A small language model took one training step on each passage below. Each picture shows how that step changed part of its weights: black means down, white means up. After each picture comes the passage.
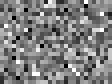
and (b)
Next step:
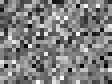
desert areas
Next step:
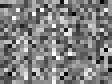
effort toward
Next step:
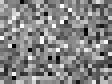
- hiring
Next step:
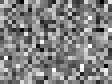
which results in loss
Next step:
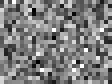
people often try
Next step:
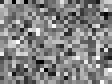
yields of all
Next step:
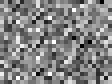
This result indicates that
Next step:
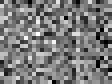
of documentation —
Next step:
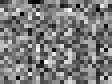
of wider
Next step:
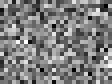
lands per individual
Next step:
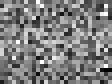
replaces traditional
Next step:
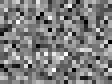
Furthermore, a structural
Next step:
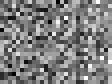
related to certain
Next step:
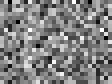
literature. I found
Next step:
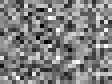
bias 1.
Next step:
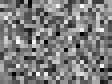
the frequency of
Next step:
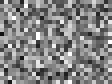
images. The
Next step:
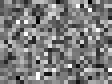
Government Medical
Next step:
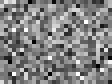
this file and
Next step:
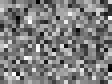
of class X in
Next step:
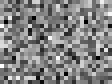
in KBr
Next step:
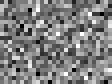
the bulk
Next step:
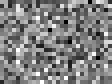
Z is the treatment
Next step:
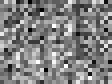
and privacy,
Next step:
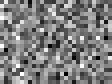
in Nigeria showed that
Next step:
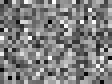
need any information about
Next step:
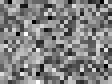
observation is that
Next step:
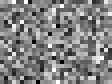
this purpose and with
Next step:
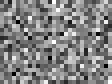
been selected as a
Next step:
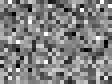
linear elastic,
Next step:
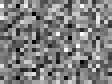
In the project,
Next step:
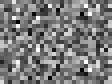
of young girls
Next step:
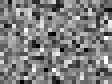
workshop will
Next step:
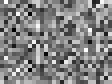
exposure of root
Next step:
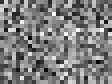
as all the
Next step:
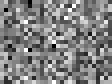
is a risk of
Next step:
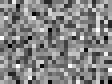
we find that
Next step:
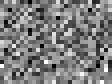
between government,
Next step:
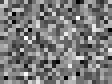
that the number of
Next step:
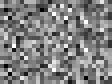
a universal
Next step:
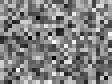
assessment, a method
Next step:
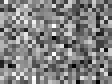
involvement of
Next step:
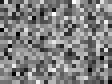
widely used in
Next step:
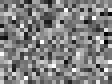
Dignify the
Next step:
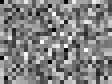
along with a method
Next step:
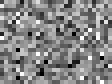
body condition score,
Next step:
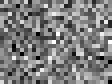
an important member
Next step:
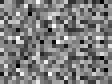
combined selection
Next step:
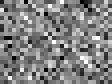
terror against a
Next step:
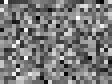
their ability for critical
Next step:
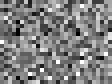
the row
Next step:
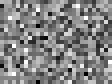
entrepreneurs. Table
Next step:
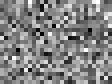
writing – review
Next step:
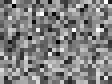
preparing their
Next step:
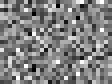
the EU will also
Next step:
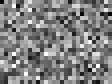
recommendations start from
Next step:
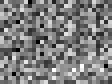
to others as
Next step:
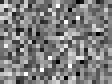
as the output
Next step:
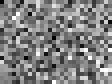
standard deviation of
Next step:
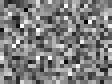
outcomes ($r =
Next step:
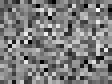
stealing of
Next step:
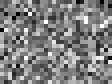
without all these mentioned
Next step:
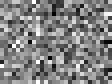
severity index,
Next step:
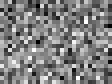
want to maintain
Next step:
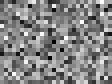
TABLE II
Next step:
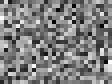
was intended to
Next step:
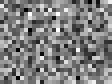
to distinguish
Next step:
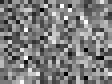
a new method for
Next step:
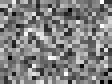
filter can be
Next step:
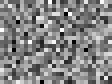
said to be
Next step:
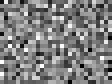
cancer. For a
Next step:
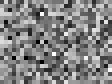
use of the
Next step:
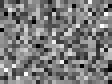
properly derived from
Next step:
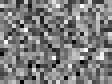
the thermal
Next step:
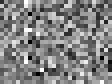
analyzing quantitative data
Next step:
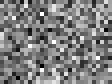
data in research
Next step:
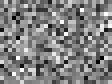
port calculated as
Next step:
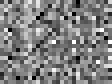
From paper to
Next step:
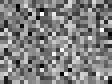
based on specific
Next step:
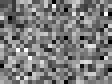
Competing Interest
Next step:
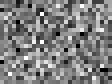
the size. The
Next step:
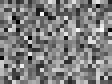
by all the
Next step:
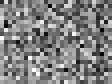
would have been
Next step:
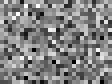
stress is considered to
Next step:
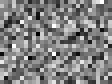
and exploitative learning
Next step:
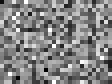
computing capacities
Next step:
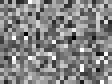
study covers all
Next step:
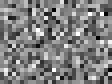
mediator between
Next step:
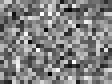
category may be
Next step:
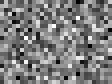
that the experimental group
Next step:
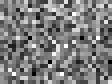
them. In that
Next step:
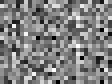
the overall system may
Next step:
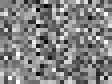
reported between 25 and
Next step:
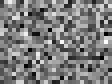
packaging other than
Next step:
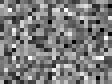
stakeholders and incorporate
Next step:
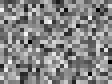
principled design
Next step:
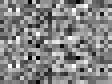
examine the influence
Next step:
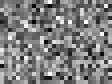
Measuring performance
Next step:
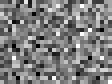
the whole face
